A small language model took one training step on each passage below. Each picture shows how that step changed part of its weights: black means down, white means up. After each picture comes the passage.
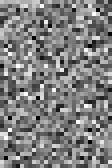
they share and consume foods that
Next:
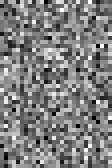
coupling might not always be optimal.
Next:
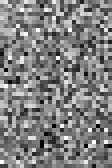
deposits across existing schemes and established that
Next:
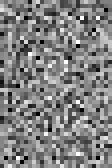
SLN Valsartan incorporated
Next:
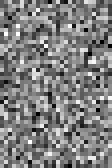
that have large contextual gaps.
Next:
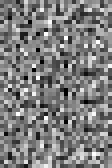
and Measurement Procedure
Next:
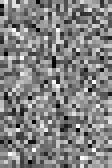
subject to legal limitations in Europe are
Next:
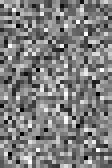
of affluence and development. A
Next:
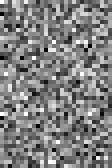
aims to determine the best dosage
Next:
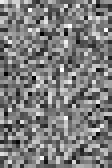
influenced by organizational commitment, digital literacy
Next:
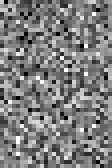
The two filtrates were
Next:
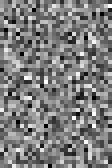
Green Features on Property
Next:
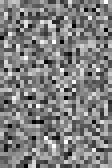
with many favorable alleles from
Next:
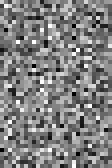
the participation of Master and
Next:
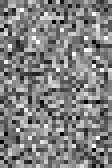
the method shows intuitive behavior when
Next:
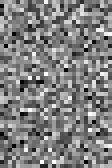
The number of breeding places for secondary
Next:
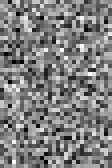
not reveal the behavior in real time.
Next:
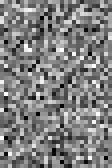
nature implies that both humans and
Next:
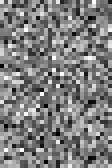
et al., "Body size accounts
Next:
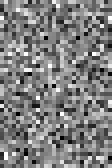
constraints." [4] It is the
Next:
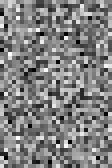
most recent data package released by
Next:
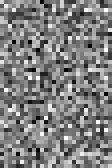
the locations of the fuel rods from
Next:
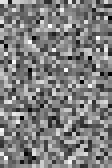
more pressure: they have to reduce costs
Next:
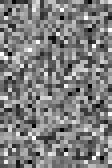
them to deal with the world's
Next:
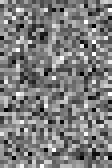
States. There, acting in the
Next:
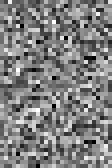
Laplacian matrix for binary
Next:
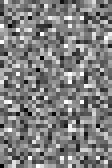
GHS BUEA
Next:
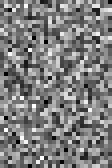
the "Admonitions" given
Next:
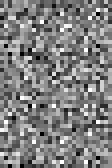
methods of classification, description, and
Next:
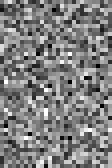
number of COVID-19 cases during the
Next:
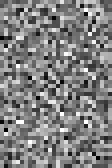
For special school students, speech development is
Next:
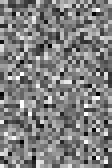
colourless or pale yellow. A
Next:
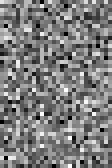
after immediate addition of DEA,
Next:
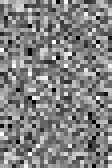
Additionally, to study taste sensitivity
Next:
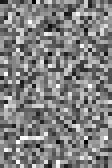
and to provide guidance for future studies.
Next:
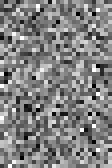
As Compressive Strength,
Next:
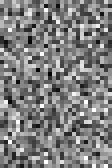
(*J. Pharm.
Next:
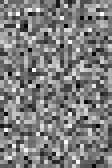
and 21 of the bill, it
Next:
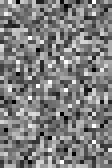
difference between D-opt and
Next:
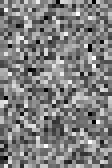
using spores (Faeth and
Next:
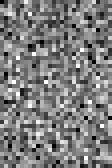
aetiology of their seizure
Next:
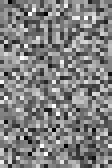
also compared with simulate data reported by
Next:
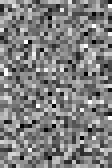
molecular bowls derived from
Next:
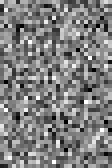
Scientific Ethic Committee. Animal
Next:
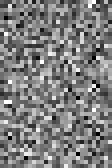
the property ran into several
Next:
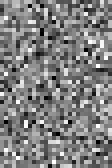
self-efficacy as learners and their performance
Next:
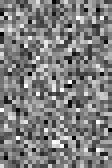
was larger than 75%. When the
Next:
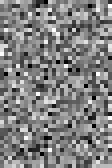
blockchain technologies have drawn a lot of
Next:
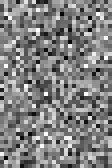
social studies, and even music and
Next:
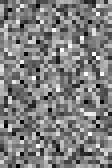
L., Mausbach,
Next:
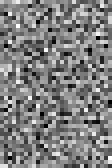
indicators: - % of patients with
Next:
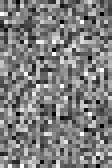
practical, immersion,
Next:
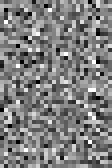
ISS for a variety of experiments that
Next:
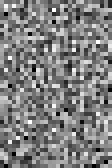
economy. *Discover
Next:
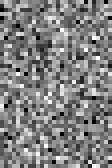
Sustainable competitive advantage is defined as
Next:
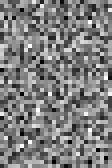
panels, the reliability of estimating the
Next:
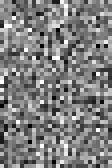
emotionally connected to the mission and
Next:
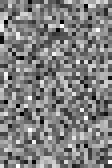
many feedback channels can be reliably provided
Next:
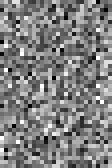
hazards and operational failures
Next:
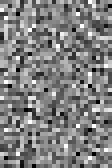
natural expression. As a result, the
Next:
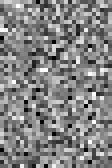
agree with data research in which obtain
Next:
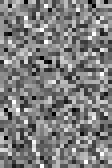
a National Science Foundation
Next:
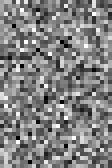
⁵ Percentage of
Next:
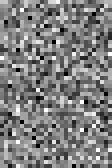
NDBI Minimum
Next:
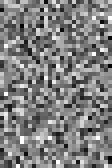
specimens have become an important resource for the
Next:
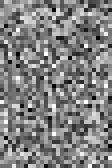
blank papers which are graded according
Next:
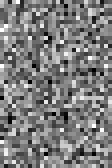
qualities. The least favorable substrate
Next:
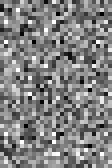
support teacher growth, promote equitable
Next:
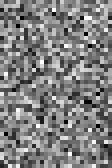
and Tofino Native
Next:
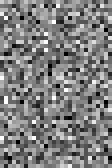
particles [9] Fig. 2
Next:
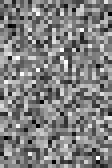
its nonlinearity. The parameter
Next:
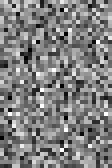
cracking, when needed.
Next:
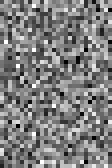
Platform Metric_Type
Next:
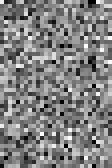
les connaissances, les
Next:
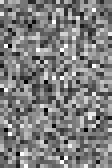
in sensory epithelia of
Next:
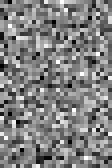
Figure 3. An investigation was conducted using
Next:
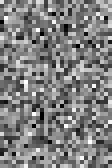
they fit into the margins and thus
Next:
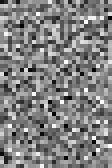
and unexposed workers. PFT
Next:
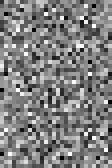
pain (Figure-2B). He
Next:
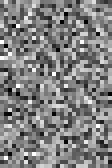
develop and enhance the planar Yagi
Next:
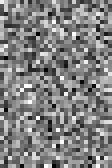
surgeon should be trained in
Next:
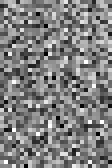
World War II. This prepared the
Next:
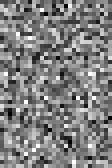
list of commentaries included in the
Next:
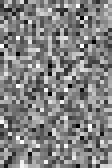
neutron flux at different locations in
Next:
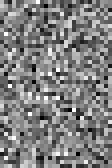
the optimal choice, as indicated by the
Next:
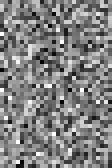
sensitive to environmental factors, including light,
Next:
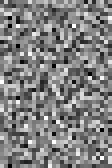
267 °C, depending on the
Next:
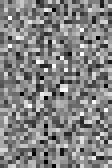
Activities such as matching
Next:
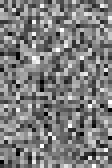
(P) of less than
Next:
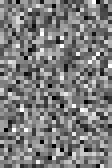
Shirin Nozarian and
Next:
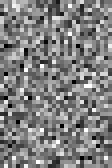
relation to local wisdom and
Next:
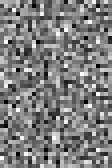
of agriculture influences youth participation in agriculture.
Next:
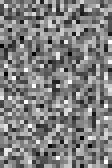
the streamwise velocity (transverse velocity
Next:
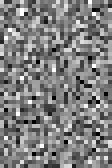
Each of the remaining nine 5'
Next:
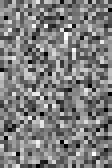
coefficient for metabolism, that in
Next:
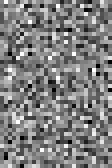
Competent 2. reviews teachers'
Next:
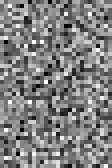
(which is the major cause of
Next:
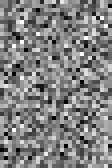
Holmfirth, commute
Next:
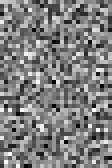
creative industries, the need to create unique
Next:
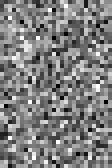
methods are required to design such advanced
